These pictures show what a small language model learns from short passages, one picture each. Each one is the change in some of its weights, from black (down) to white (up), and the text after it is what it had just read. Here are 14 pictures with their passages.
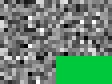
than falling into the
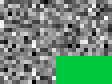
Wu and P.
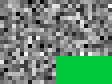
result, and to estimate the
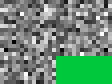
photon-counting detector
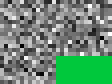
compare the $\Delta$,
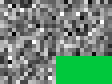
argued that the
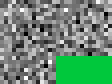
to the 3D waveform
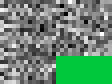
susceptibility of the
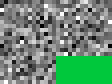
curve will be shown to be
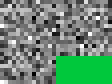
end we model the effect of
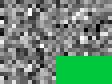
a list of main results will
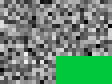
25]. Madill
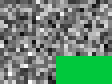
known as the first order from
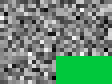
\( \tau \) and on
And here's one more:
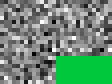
the order parameters change sign in
